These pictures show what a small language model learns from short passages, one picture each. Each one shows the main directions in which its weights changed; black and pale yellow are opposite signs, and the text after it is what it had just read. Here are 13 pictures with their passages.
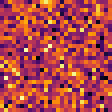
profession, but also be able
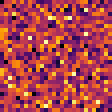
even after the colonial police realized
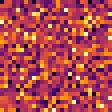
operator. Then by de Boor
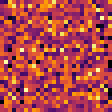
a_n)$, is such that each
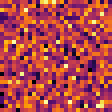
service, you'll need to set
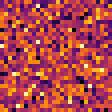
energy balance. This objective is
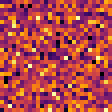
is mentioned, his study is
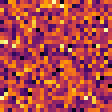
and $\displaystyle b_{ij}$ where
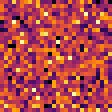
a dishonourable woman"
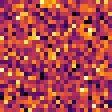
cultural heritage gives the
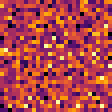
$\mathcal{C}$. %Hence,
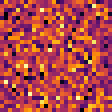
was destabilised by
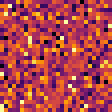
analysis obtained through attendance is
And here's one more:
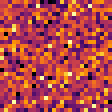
promised goals. Some of
